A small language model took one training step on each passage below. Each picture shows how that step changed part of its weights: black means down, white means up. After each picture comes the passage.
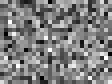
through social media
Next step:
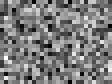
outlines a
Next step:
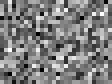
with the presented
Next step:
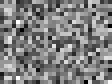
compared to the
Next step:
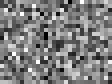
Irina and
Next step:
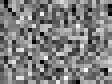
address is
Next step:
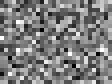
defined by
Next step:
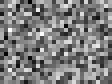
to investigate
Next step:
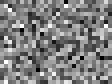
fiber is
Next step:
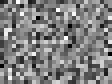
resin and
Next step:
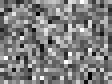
deep learning
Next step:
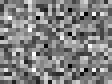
The signals are
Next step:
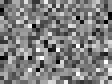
pH in
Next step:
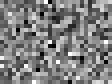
can be organized
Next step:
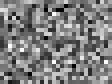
by varying
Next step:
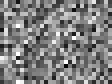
points, where
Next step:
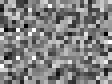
shows the model
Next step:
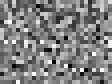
with the range
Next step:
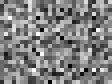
The system allows
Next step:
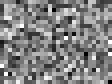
However, for
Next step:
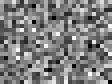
be marked
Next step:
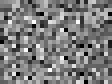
torture and
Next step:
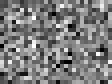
define the
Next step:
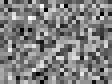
escola é
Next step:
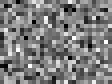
problem constants
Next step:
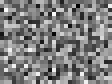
heat transfer
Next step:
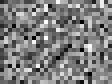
basis to
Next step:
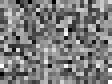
considering the very
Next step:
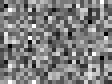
attraction to
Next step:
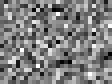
case) to
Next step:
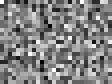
power. These
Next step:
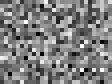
the results of
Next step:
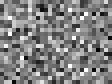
They find three
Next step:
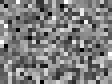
of Nadia
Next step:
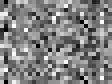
A Figura 3
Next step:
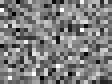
vitality of
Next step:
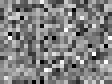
layer of
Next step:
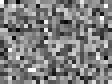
, size -
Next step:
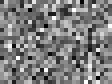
examinados em
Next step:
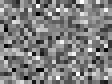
patients with
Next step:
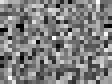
so full
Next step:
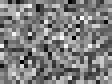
words from
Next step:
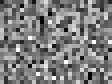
de serem
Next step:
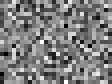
to have differences
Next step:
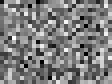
an open
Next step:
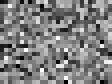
in the top
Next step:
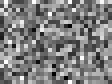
fields. For
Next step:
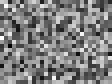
network during
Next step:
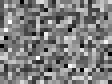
on any particular
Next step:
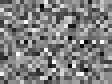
the $\beta$
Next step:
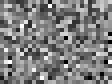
there are two
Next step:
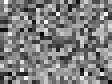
in the interior
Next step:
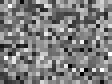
for the direct
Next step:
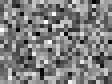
estimation in
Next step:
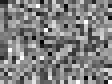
hasil dan
